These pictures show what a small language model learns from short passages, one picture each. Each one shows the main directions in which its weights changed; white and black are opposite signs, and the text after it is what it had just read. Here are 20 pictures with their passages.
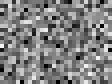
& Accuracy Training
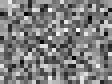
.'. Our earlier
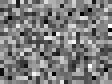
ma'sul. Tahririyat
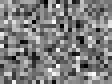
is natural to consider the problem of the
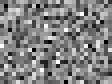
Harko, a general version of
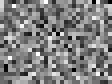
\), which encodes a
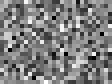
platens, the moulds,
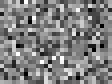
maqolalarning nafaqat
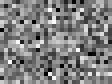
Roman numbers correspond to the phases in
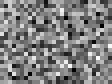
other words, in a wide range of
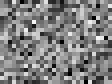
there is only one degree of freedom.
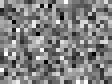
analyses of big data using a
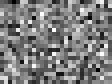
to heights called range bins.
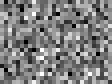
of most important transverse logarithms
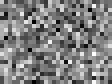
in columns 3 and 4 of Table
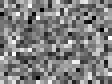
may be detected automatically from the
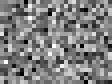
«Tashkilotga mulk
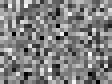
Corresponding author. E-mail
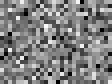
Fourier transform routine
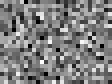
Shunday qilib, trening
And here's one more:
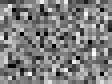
e del serpente dello
